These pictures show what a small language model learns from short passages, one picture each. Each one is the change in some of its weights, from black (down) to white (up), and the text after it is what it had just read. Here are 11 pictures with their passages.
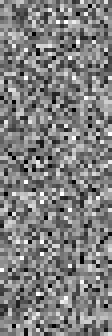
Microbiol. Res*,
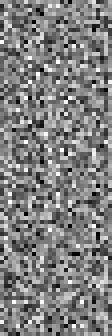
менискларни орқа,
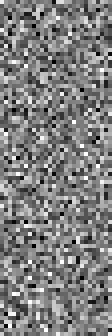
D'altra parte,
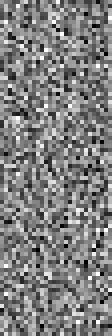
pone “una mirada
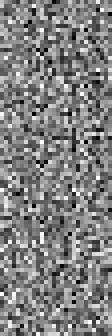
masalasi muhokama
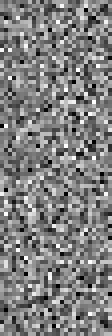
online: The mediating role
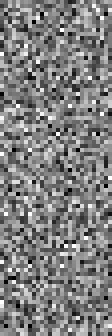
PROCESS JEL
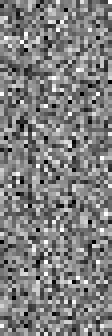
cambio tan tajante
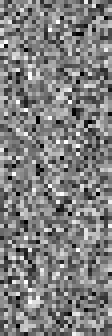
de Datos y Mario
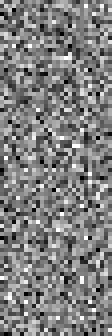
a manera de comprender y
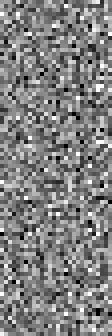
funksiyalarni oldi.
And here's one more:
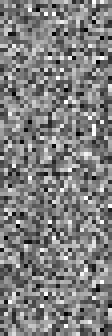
i -ésimo para que su
